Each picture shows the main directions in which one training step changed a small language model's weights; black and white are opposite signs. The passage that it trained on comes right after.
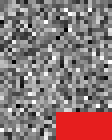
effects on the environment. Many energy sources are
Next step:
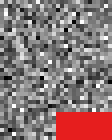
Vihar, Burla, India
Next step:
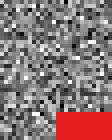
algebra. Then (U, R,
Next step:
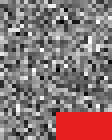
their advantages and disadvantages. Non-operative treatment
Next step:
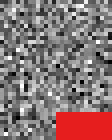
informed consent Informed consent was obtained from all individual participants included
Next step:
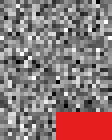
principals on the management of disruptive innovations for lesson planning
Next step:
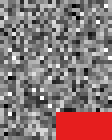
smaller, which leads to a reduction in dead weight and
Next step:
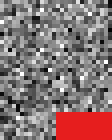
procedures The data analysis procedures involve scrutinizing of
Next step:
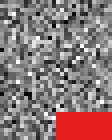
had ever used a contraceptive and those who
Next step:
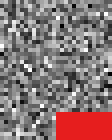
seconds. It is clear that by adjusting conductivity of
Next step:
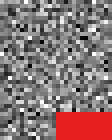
worldwide, resulting in adverse health outcomes, including
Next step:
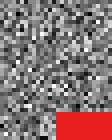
role of stem cells Through cell division different types of
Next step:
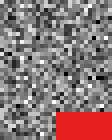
the diversity of reef fish distribution and the extent of live
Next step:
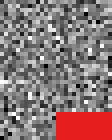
BPSH, lower serum iron levels starting from year
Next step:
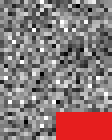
is poor. An innovative new feature is therefore management and
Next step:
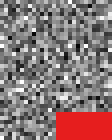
L-shaped specimen was manufactured by laminating
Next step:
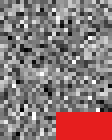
insights from this deliverable, alongside D3.1
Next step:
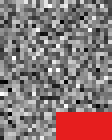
by age-related changes in neuronal membranes
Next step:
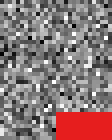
city of Szeged by 35,000
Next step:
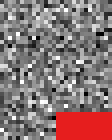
the student's learning experience. The fourth category,
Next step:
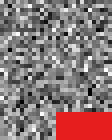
Construction of new facility at Colombo and construction
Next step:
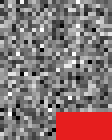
tremendous change in the character of work outside the
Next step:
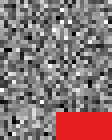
conflict of interest among the authors. Statement of informed consent
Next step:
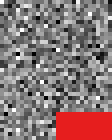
Tran-SET Transportation Consortium of
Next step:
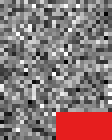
on DWT and normalized Renyi
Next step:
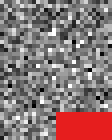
the characteristics of slaughter, cleaning and
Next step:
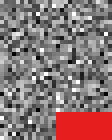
other State-of-the-Art
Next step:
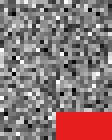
or structure that meet the requirements namely 50 years or more;
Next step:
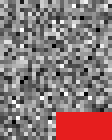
low viscosity binder if the pavement is
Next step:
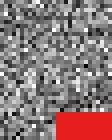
Kim K, No JH, Kim
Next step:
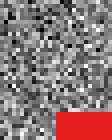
Characterization of leachate..... 9 4.3
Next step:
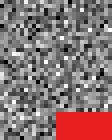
for successful e-learning implementation. In addition, the literature
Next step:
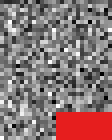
dyslipidemias, smoking and
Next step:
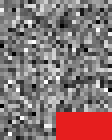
II. BASIC CONCEPTS OF
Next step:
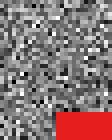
4. Brownstein MH, Arluk
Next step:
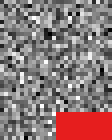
RUP models. The detailed study of the
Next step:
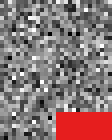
where K is a feature classifier; $o_i
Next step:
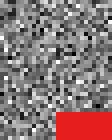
that the introduction of rosemary extract contributes to
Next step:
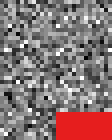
metachronous ovarian metastases. All
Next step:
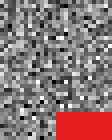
temperature. This plasticization allows gluten to be processed
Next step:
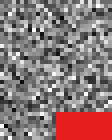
pretrained on AudioSet to other
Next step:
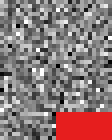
Since the effective length has been described by the statistical
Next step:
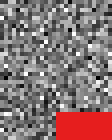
speed and performance for different types of fractal systems were
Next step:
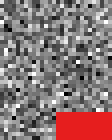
personnel for ICT care 160 88.0 9 th
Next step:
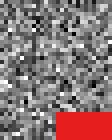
8 Wald Test “Short run Association”
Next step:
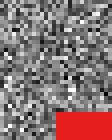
27 The Pearson correlation indices computed from the 1D correlation
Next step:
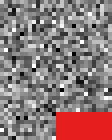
ascribed to the kinetic correlation of codeposition of
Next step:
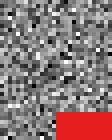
are used as a perspective).³ As elaborated in
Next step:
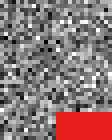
temperature of 300°C. The ceramic samples were removed
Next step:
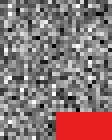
objects and living creatures makes puppetry the
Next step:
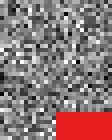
Struers A2 electrolyte was used, with
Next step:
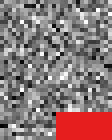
OF TAPENTADOL HCL K.
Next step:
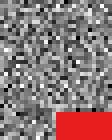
focus on infrastructure and efficiency, but few address social impact and
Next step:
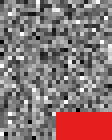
but it is a difficult task in microarray data
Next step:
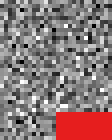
confidence, students with an accredited degree must meet learning
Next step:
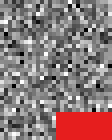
OF OUTPUT VOLTAGE IN
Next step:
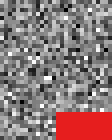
time of COVID-19: Zoom on its impact
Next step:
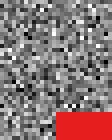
over realization on heavy customization. Overreliance
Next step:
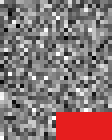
because the annulment of an EU legal norm could
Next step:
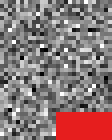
pairing at the 5' end of the
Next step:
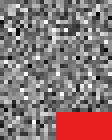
effects on health. Obesity continues to
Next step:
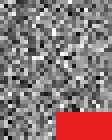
of the random intercept model, the belief in God variable
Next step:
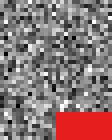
to Sense — Sense to Sound: A State
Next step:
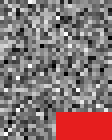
Degen A. 2009. Indigenous knowledge of
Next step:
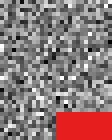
small contours. By contrast, very large contours which
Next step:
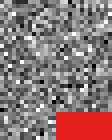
of lateral macropore flow as a response to the
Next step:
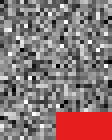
reduced, the predictability of logistics operations is increased,
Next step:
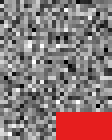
regardless of the level of risks. Keywords:
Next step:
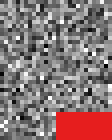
photodynamic therapy through laser activation of the antibacterial
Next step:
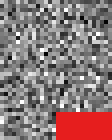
up the calculation, guaranteeing a good representation of the
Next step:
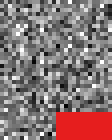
Department of Civil Engineering, Datta Meghe
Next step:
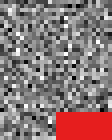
beyond but in practice also acted as guardian
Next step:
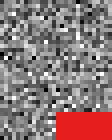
activities envisaged in the context of the NRRP
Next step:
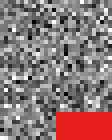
has already been widely applied across the technology and medical industries,
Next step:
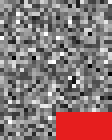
characteristics. The study involves tests such as the
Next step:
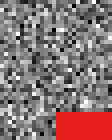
and controlled, provide important first clues as to the mechanism
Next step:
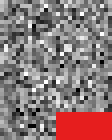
S. No Annual Income No. of Respondents
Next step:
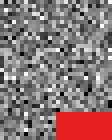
[8]. AD is a major public health issue, and
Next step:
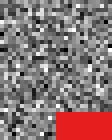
image reads: “*Word Cloud from
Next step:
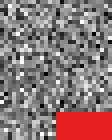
Sri Krishna Medical College and Hospital,
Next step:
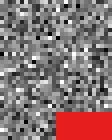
generator (A); the photo of realization
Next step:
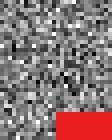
proposed methods. According to FFT analysis, the output
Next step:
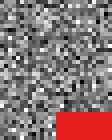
the subject. Foundational works have established the theoretical and
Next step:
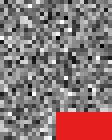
The Manusmriti was composed between second century
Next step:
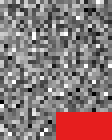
Meulenbelt I, Chassaing
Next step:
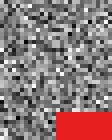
The initial design is based on preliminary results from the
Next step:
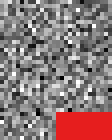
suicide is not an option, but rather the total
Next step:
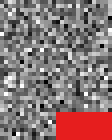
correct answers in geometry test, it has been detected that
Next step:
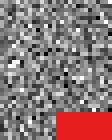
comments on experiences of online participatory concerts (a small
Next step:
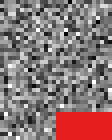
survey A total of six thousand six hundred and
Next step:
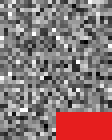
each course within a given number of rooms and time
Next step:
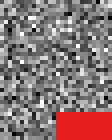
(research, advocacy, standards, training,
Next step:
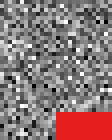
enrolled cases had a history of T2DM
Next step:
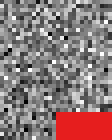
a finite-width crossover, rather than
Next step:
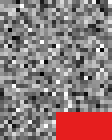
inside an X.509 certificate. The
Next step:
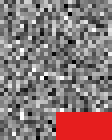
flyback converter with H6 type
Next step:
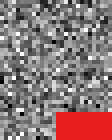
point as seen in figure1 can be written as:
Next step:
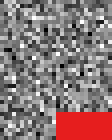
Egg Per Gram (EPG) count
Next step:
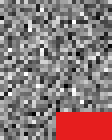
biomass was obtained from 24 h culture in
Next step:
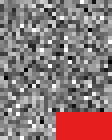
to increased application rates and runoff facilitated by heavy
